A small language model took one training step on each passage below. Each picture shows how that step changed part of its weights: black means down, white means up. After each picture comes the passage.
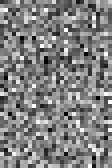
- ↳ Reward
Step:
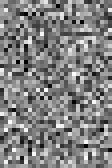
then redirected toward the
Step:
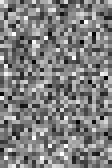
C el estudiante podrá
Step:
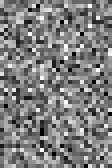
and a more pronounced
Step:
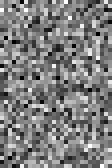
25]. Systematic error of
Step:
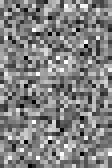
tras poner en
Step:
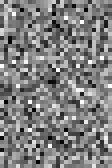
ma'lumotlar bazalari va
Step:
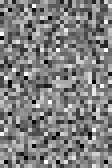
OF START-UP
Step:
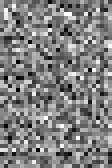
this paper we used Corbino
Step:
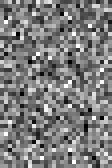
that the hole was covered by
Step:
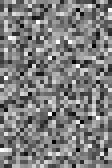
of magnetism observed in
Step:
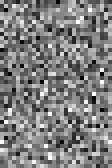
of such a $D$ is
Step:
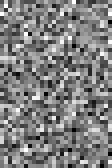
borishi lozimdir.
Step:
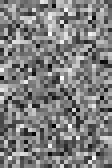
thermalization of fluid and field
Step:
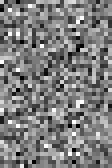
muhiti uchun katta imkoniyatlar
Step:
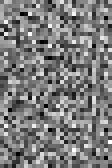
(intraband) and a
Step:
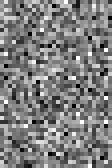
/ CCM2 Stuart
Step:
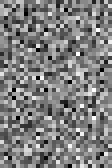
to the different models. The
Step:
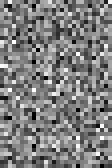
the possibility of using numerous
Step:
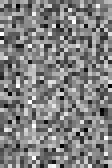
also been provided based on the survey
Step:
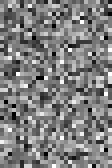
qator islohotlar amalga
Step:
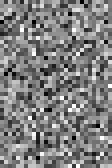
inputting variables of $8
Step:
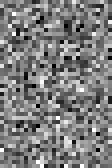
\end{equation} where
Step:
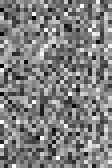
family composition and academic performance. It
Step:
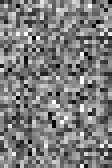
aflatoxin below the
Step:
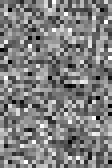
University of Iowa,
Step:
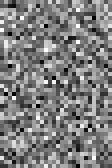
a sharp separation point is
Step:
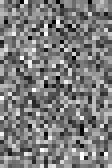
mass support modules as a part
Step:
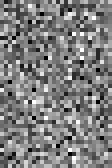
our understanding of the maximum mass a
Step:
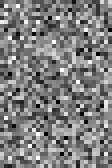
complete astration occurs before
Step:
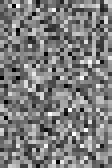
$\eta$s become highly
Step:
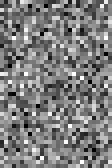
de Educação Básica.
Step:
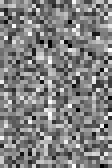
and prompt reports within 45
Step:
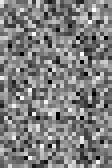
махсус сўз
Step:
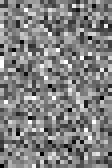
the United Kingdom,
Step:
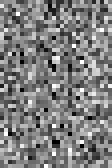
ва вазифалари,
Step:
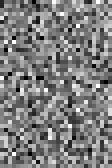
the data. In consequence,
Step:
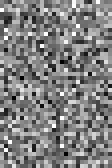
polarity they suggested the possibility of
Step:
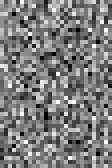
- Benchmarking and
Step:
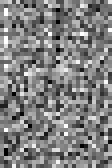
e embasada em um
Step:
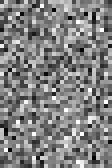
low energy supergravity,
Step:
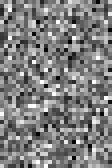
olub çəhrayı
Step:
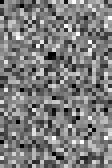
(Big Data, AI,
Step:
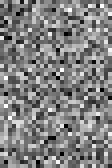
Chandra} coverage.
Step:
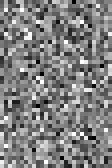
mainly "blue bumper"
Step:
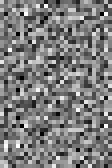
procedures. In this case,
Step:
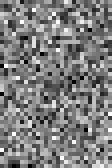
“Distributed Correlated
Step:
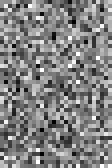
those derived from crossings of flux
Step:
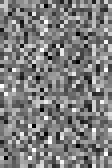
R. Formula.
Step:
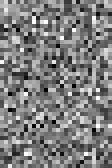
rotating at frequency $\Omega$,
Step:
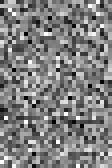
all or parts of the standard;
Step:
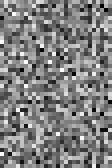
FROM pos_transactions
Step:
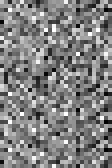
treatment selection 6 7 0 1 7
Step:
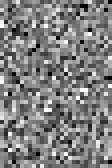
mental e maquete sobre o
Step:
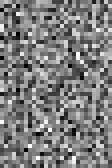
also a resource. Therefore, it
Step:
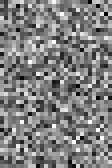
cages that meet the largest sizes
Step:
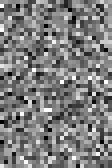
also makes an implicit assumption of
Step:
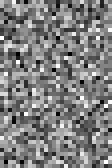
гаранте законности
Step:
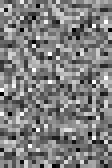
intelligence or AI-assisted
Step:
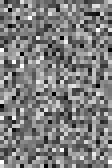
indicate that none of the
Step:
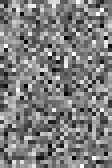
spin packet drift
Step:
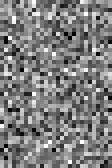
hospitals with limited resources
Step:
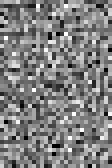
Aylanma kapitaldan foydalanish
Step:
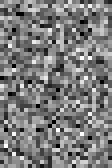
de los pacientes con
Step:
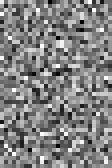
adopter, suivis de
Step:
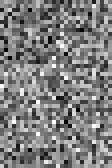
matter, for which three mechanisms were
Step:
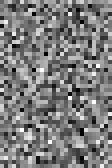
indicate a weighted mean of
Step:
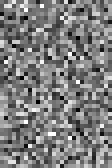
The parameters used for the study are
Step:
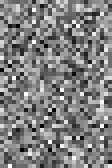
fully applied with reference in this article
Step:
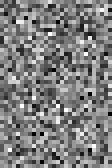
*Chemical Society
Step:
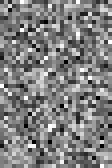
a trivial way. The
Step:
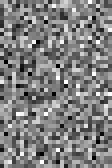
3}) \eeq it follows
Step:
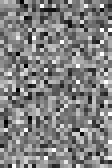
for task assignment is related with
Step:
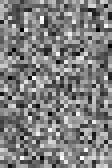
Piraquara, southern
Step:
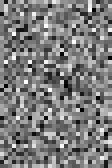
\tt angel & 33
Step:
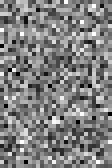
low specific accretion rate, leading to
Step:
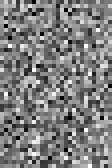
for the steps were evaluated to be
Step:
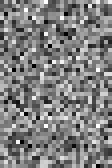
ham quvonch ham
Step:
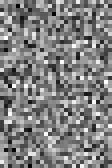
following we present various distributions obtained by
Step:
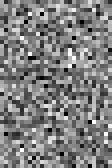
dilakukan Apriyanto
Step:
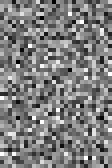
we establish identifiability of these
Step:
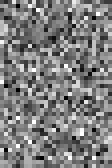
linear flows to create a new
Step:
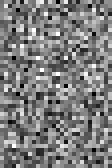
depletion region is given
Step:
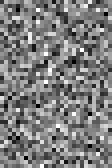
bad pixels and
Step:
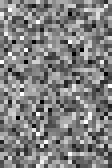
cancer stem-like cells.
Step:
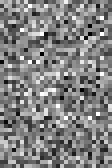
para dialogar com as
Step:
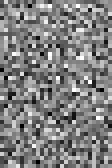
Jeremy Tylor
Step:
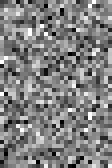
dolzarb ahamiyat kasb
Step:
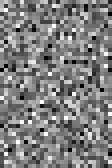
moy beruvchi navlarni
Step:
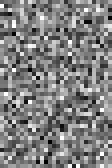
the number of articles in
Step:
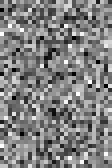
Systematic Mapping Study
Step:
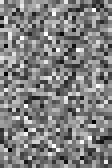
limited policy focus, constraining its
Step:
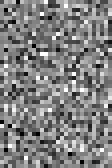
Har bir qurilma
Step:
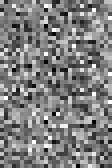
for monitoring crime scenes,
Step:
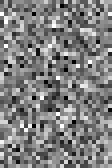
mayor al 30% (con
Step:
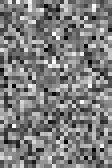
spin-triplet $\Lambda
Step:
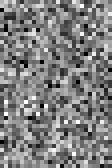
conditions are further supported by a
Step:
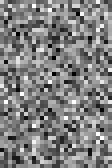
hand. Then one can proceed
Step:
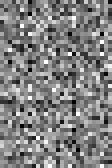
At the back all of the studies
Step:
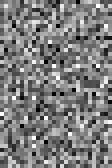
4. We can find that all
